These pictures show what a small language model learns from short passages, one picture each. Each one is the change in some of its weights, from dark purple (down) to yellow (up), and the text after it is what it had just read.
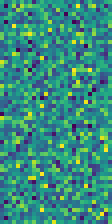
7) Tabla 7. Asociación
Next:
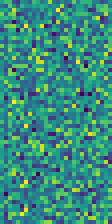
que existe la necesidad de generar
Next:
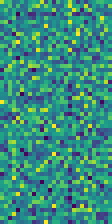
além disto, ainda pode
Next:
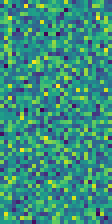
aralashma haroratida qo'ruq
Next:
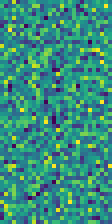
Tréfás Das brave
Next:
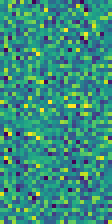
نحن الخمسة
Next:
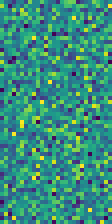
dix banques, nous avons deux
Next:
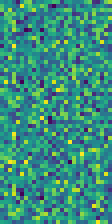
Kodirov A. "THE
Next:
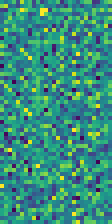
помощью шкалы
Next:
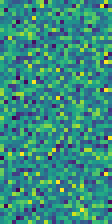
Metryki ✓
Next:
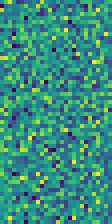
etish zaruriyati tug'iladi.
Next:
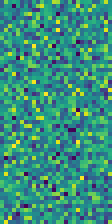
dazu wurden eigene
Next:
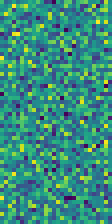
“Jahon transporti”,
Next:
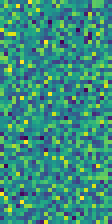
kuchi va iqtisodiyotida ham muhim
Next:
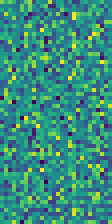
W425 di Baltimora Carla
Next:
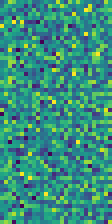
buni taraqqiyot
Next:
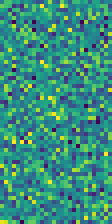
territoriale. Figura 04.
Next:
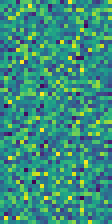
В. Фаттахов.
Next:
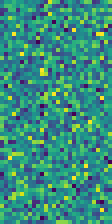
y la formación ciudadana. Este
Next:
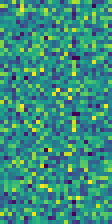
целей точностью принять
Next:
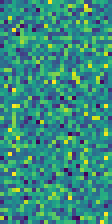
использование ресурсов и покупка
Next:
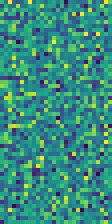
konsumen akhir dengan
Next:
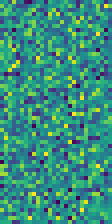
Masthühner 8 3.4
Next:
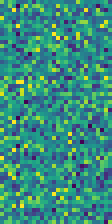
Çıkar Çatışması
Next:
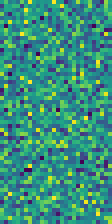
Bog'dorchilik terminlarini
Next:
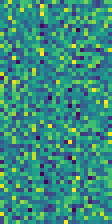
Трифон з прибавкою
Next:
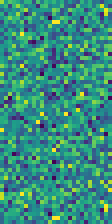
la conclusión de que este procedimiento
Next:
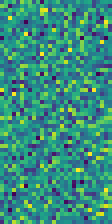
Проводящие пучки
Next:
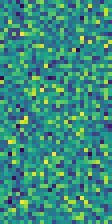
general brevemente cordada,
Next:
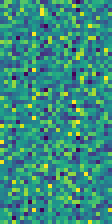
Долю влияния факторов
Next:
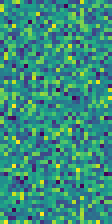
Lewis //J Org.
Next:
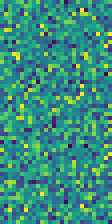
chuva e tiragem de ar
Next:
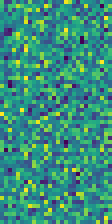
introduction of additions to the
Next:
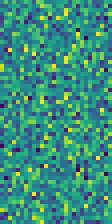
elektronische transactie
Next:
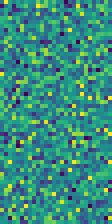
ocorreu uma vez que suas
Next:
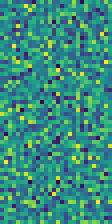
Nel romanzo di Yamina
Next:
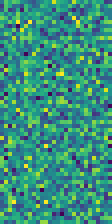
ham yoritilgan. O'zbekiston
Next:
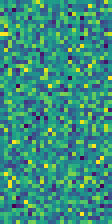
qolip, hosilalardir.
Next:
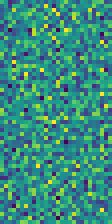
quoted it in his invention
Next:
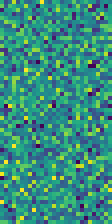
campos que históricamente se habían
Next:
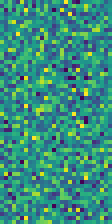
چهره اسلام،
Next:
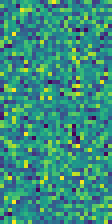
стилистик бўёқ,
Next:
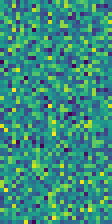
conocimientos, valores, creencias,
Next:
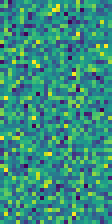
mumkin emas. Ona tili
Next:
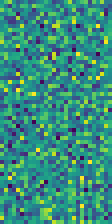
jest wzbogacenie,
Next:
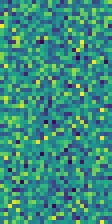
mumkin [8]. Portal venaning
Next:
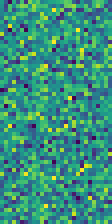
при попеременном насыщении
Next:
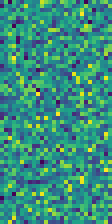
y participación. La etapa
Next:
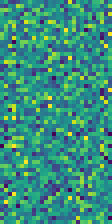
y la manufactura. Los
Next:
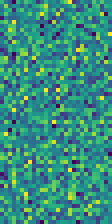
Convention, The Glories of
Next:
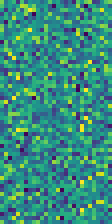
prevista na Constituição
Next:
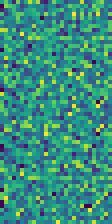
omillari guruhlari qaror
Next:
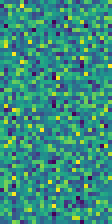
la variable estudiada. En el proceso de
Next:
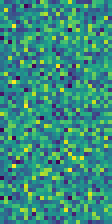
soprattutto nella
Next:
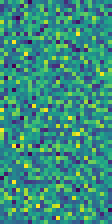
desde o Centro de Referência
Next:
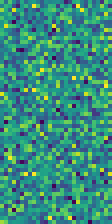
*olvidar*, &c.
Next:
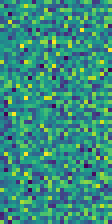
respecto de la aplicación de la ciencia
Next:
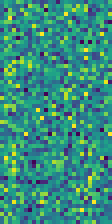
shuningdek, 2010 yilda
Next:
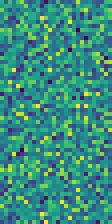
Tarragona, Spain:
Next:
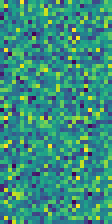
и пропагандист общей
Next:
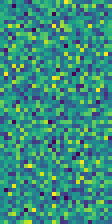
influenciam o desenvolvimento cognitivo
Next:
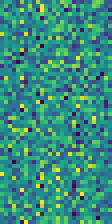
Аральского моря, на
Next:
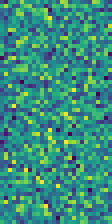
обучение, както и от
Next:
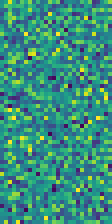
divina, y no por el
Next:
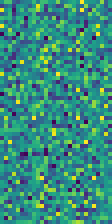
problemas relacionados exsurtem, a
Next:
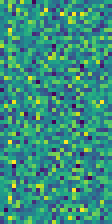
ادا ہو گا۔
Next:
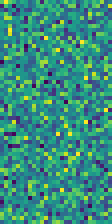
monitorar os relatórios e
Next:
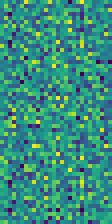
Ch.L.N.Shar Edit
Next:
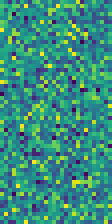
Asimismo, existen otras
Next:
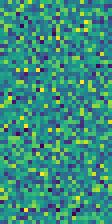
duração.² ATO II -
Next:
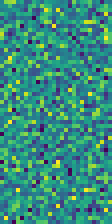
personajes se lanzaban
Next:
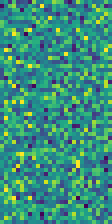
muloqot faoliyatini rivojlantirish
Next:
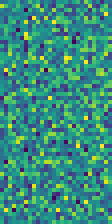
a externej kontroly
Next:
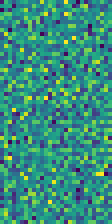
borligini bilishi kerak. Uning asosiy
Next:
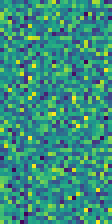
singari safdoshlari va
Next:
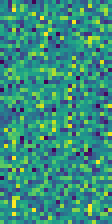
problemas ambientales y sociales? Esta
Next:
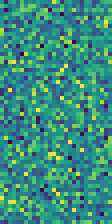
в связи с изменением
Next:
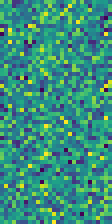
muddati veterinariya
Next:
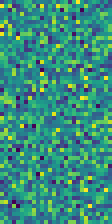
групповая работа; -
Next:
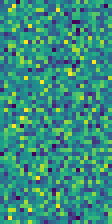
e deve estar alicerçada
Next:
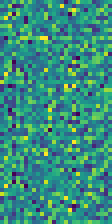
амалга оширадиган
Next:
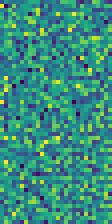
- Algeria Dr. H.
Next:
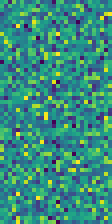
coisas, que se encantam
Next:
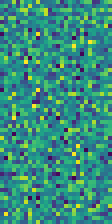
історії української
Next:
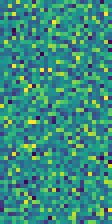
bone loss, survival,
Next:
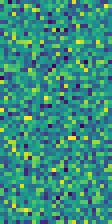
orqali davlat funksiyalarining amalga
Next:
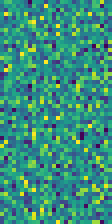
Umgangsweisen mit
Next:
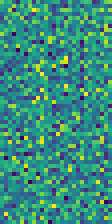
profissional (envio de
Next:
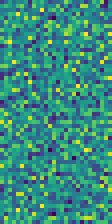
Interaktif Teknologi modern
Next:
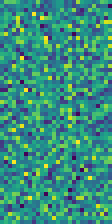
общения, диалога.
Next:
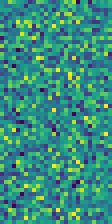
partir da própria capacidade de
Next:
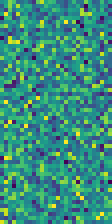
Reich nicht mehr arbeiten, wie
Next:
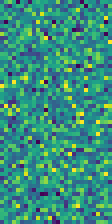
цифрових платіжних
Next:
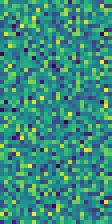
Schuldscheinen durch
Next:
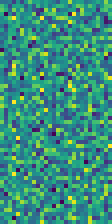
diámetro del tanque en
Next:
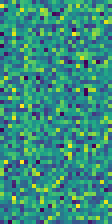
химических реакций и
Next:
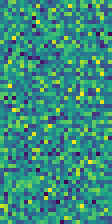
componente Matemática pelo ensino
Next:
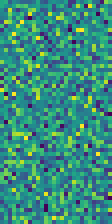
aylangan (Aydinli, 2011,
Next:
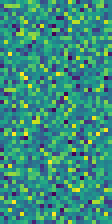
izlash, tahlil qilish va foydalanish
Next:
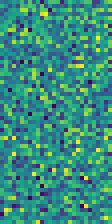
может влиять видо-
